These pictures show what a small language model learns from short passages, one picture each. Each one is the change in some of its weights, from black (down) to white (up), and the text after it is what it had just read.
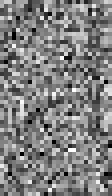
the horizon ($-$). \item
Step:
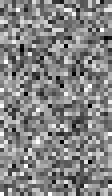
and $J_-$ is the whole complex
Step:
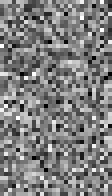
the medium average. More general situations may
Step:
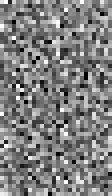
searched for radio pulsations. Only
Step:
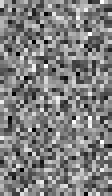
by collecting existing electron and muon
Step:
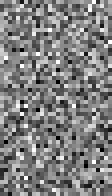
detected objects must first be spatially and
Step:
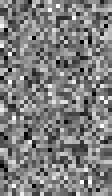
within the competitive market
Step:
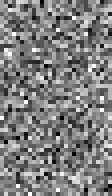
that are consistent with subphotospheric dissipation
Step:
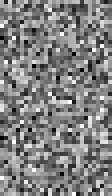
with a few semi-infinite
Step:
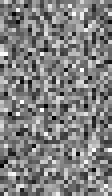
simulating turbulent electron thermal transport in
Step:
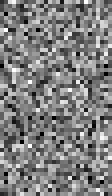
$[16]$ Reed M and Simon
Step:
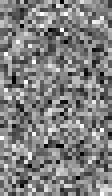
before switching the 1~kOe field
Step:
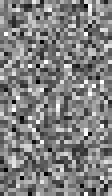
but it can be shown for a closed and
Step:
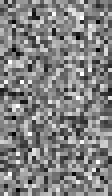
is valid in the two interface regime at small
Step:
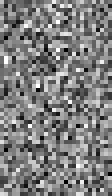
translation, absent in crystalline
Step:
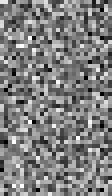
can also be utilized for knowledge discovery through
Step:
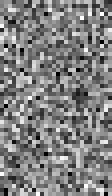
against the formation of a spiral state for small
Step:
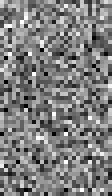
\textbf{Sensitivity to Data
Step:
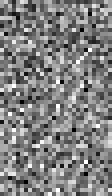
the narrow layer $n-{\cal
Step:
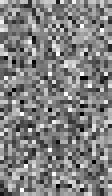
combined with a hadron gas model. A recent
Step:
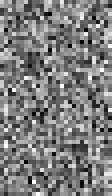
the counter-intuitive implications of
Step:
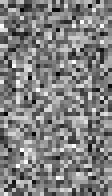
regime, for an arbitrary initial state of
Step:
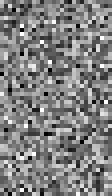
Now we can proceed with constructing other
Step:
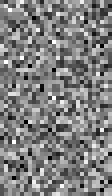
that enhance code generation with information from external knowledge
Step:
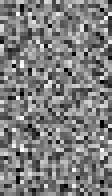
one hand, one has strong evidence for the
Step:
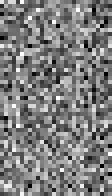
multiple network domains. As such, the proposed
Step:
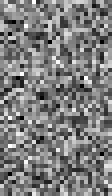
marking the position of the food.
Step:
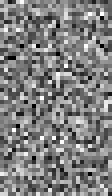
< 1$, achieved choosing, say
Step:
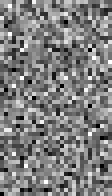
we try to construct $J$ by
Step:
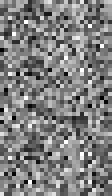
the contrast between the capability of different detector
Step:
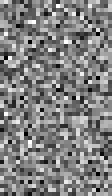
are grateful to Robert
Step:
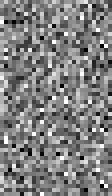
silicates form in O-rich
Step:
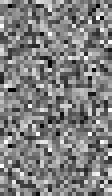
only non-vanishing component for the
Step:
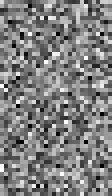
Miyatsu for his assistance
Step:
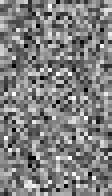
this case and can produce values outside the interval
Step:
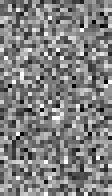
as dimension-six operators, as
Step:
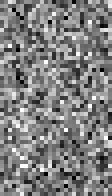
Casilla 603, La
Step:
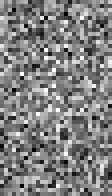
In the light of the expanded search
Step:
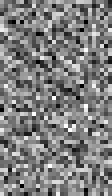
thermal state of CMEs associated with
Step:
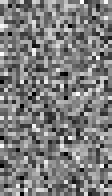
taking into account the effects of saturation limits is
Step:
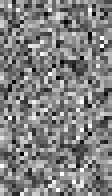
with some pertinent remarks. Based
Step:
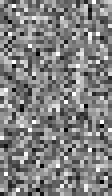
& Integrin catch-slip
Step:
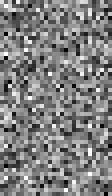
to Planck) and ease the
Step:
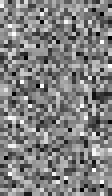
\newblock {Design and Performance of
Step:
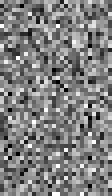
utility: smaller QDs emit blue light
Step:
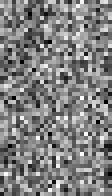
the terrestrial diurnal
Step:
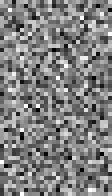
is taken on the envelope solely while
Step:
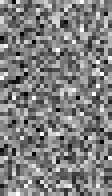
adder gate conditioned by the coin
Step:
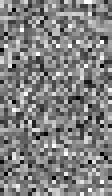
The electromagnetic current of a diquark is represented
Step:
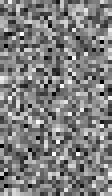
in the literature. We have examined different
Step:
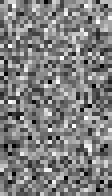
a number of cycles significantly $>$1
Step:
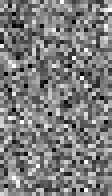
al., 2013) and the least squares finite
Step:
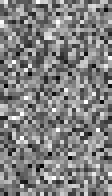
scatterings between Fermi surfaces with opposite mirror
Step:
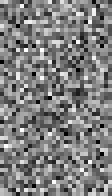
are repeated 10 times, with different initial
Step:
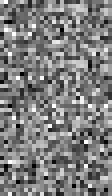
Finally, there are two main types of
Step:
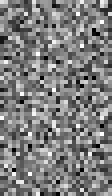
energy levels in the normally forbidden
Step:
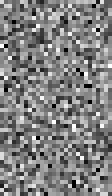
at {\it ballistic} speed.
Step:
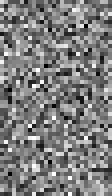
density matrices by introducing an ancilla
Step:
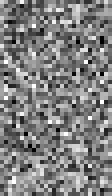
Furthermore, if we suppose that in the
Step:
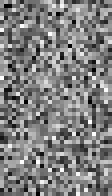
other baselines. (c) A
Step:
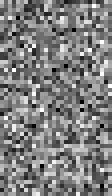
the Z control lines are equipped with
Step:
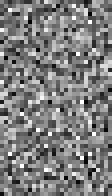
mean absolute percentage error. Our work
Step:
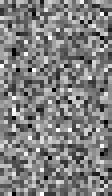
instead the motion is forced by a transverse
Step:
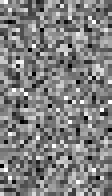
Table~\ref{tab1} but for
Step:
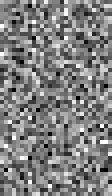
show that the situation becomes completely different for a
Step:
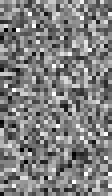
selector runs $K$ parallel random
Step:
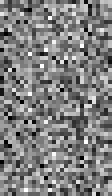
(PG) calls generate complete
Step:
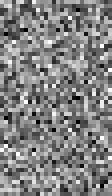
we have shown that viscous streaming flows inside
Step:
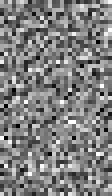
the property \beq\label{sym}
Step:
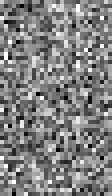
Moreover, the odor typically
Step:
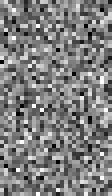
corresponding blc, should be sharp.
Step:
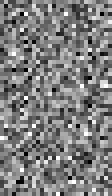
oscillating electric fields with double-pulse
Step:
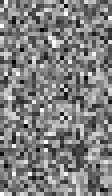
formation (SF) quantities require a precise reconstruction
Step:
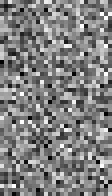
exactly two positive and one negative track after
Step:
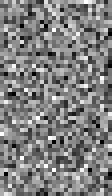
states} \noindent The complexifier coherent states
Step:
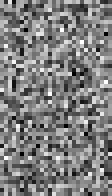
with the discreteness of the theory.
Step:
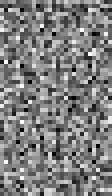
properties of symmetric nuclear matter. The values of
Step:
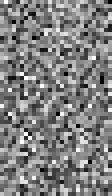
starren Elektrons in der
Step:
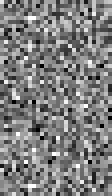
Compl. Anal. Oper. Theory
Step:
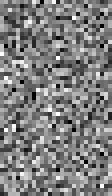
points, that are of key interest in
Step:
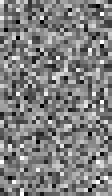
Solutions in region $R_{2}$
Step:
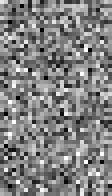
It is most likely that a tilted planetary
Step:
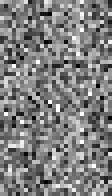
the real system behavior are performed. In this
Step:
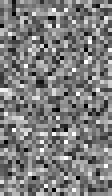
We conclude that $G_1$ is
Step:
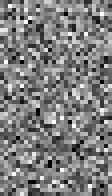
$\sim$ 100 months of data
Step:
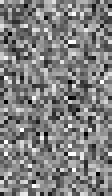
bias) electron transport calculations. As reported
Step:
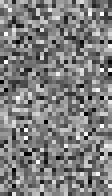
is the appropriate group index structure. The structures
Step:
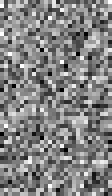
\caption{Average latency with different
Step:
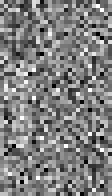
values are experimentally very frustrating. It
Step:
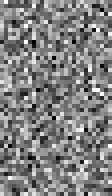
range of values pertinent to
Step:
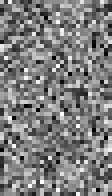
con-densation losses of the
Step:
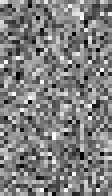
exaggerating the 3D height.
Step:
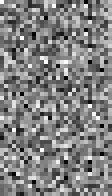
Frequencies, Expected
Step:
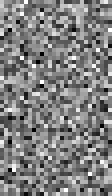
\indep \mb Y |\mb
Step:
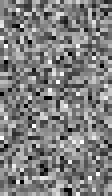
trajectories cannot cross by uniqueness. It
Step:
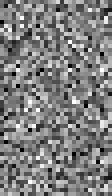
to what they could have achieved otherwise. To
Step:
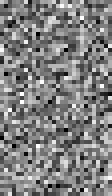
queue of tasks and the associated
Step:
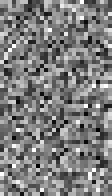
the last two digits.}
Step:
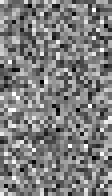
predictions of mirror and isotriplet nuclei near
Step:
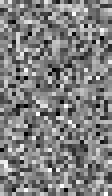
in many applications, including recommender systems.
